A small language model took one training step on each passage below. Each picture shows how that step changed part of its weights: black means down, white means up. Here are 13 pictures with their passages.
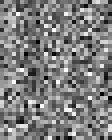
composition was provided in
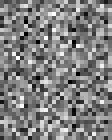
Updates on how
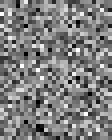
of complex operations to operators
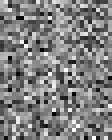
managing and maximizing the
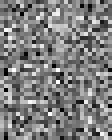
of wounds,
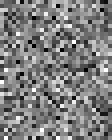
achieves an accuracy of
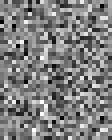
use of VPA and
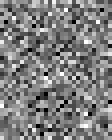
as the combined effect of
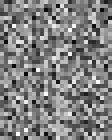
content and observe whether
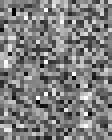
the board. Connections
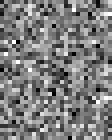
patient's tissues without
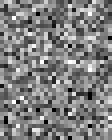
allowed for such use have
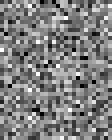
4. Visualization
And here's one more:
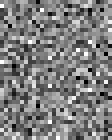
related services is rising
